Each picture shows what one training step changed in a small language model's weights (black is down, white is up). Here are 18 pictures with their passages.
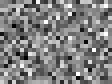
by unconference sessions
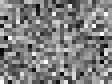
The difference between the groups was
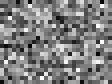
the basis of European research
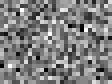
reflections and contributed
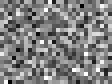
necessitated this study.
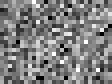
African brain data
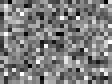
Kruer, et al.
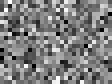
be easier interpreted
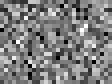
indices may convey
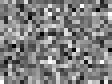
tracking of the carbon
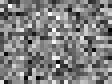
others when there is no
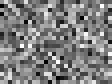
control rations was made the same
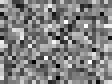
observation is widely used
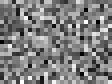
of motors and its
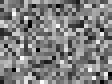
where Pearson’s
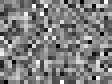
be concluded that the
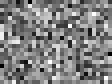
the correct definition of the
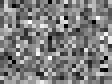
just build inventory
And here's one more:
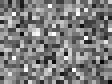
and they often listen to
